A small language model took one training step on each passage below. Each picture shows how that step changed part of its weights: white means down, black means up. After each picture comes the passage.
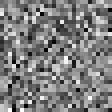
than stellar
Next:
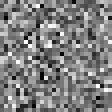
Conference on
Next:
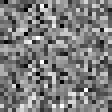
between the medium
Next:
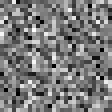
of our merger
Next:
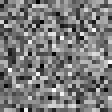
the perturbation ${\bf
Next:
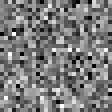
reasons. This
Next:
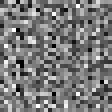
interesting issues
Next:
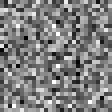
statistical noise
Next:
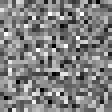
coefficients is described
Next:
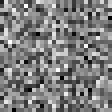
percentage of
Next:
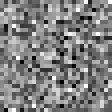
magnetic moment results from the
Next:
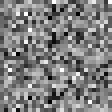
absorbed by
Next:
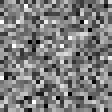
(d) Step
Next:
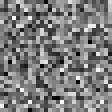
\partial_u \
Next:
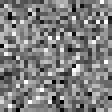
to generate the observed
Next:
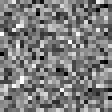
next few
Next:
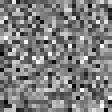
of $\Delta z$,
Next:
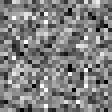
Boolean functions
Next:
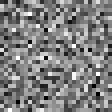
bright body
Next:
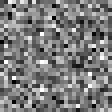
comparable to the
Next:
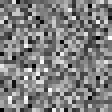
of a strong electric
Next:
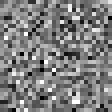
indicate strings in
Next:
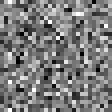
that cutting
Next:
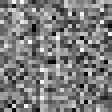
simplicity, we
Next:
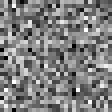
while too many
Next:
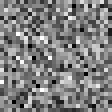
and the PDF
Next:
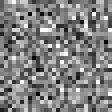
resolve dense
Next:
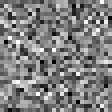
to calibration.}
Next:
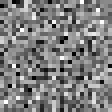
complex task of
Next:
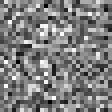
observatory is an
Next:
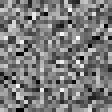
coupling regime,
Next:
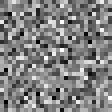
configurations on
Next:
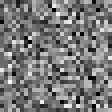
in the outer
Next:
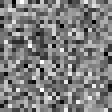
its own since
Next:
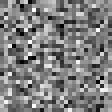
signature scheme
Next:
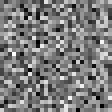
in events with
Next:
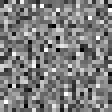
copies of the
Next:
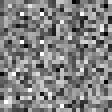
we combined
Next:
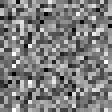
richness of
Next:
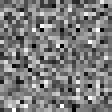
we consider in this work
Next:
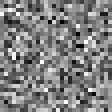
Now linearity of
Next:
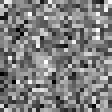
the undriven
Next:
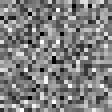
and provide this data
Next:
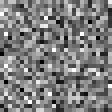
are performed at
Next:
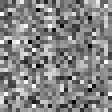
account the
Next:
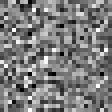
signatures of the
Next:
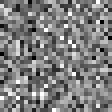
skew information
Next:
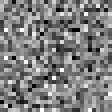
continue a
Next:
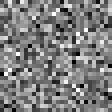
coordinate systems, and
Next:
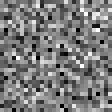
In this case, the
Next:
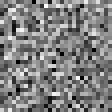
its corresponding clean
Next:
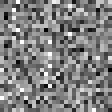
first line are taken
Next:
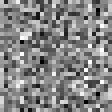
SCvH equation
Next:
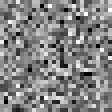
The results are shown in
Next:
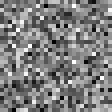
\cdot r}_i
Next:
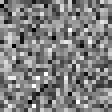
$B$ and is
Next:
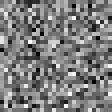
space} of a
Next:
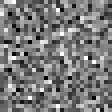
potential shadowing
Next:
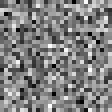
temperature with $w$
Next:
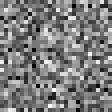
and a perturbation
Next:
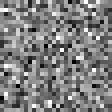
methods for molecular
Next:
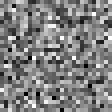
find a condition on possible
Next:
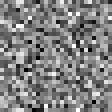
reproject the
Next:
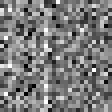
defined for both bands
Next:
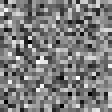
method in the second
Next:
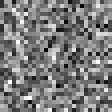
interstellar interaction
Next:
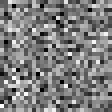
proposed construction
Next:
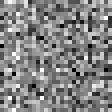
resolution limits,
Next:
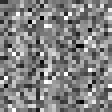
Nevertheless there
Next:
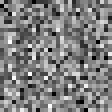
$q$ by
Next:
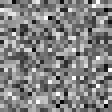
been (early)
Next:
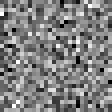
particles fluctuating
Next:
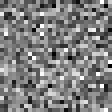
we measure. Then
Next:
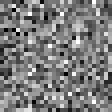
late wood
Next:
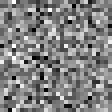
profile components
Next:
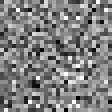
the eigenvalues
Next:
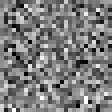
with Compton
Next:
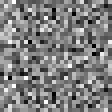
is based on a
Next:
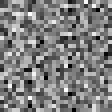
integration time step
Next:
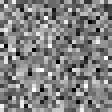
is inserted back
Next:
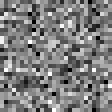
space (top)
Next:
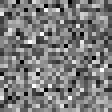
studying nuclear
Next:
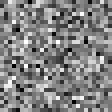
plotted against
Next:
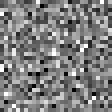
measurement for intra
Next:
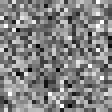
of a truly
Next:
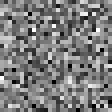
using the 2D information
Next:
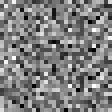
is the beam
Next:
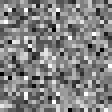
accompanies a
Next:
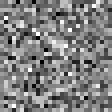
quadratic order
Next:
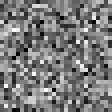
the same model, using
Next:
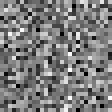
and operators with
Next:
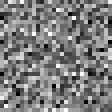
locations may
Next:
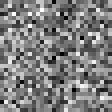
satisfied and where the
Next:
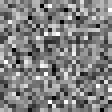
The selection is
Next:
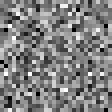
focal region of
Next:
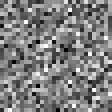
author's version
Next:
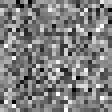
density and distribution of
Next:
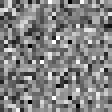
distance physics which
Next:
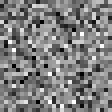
the reduced transition
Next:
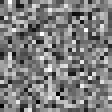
chemical potential
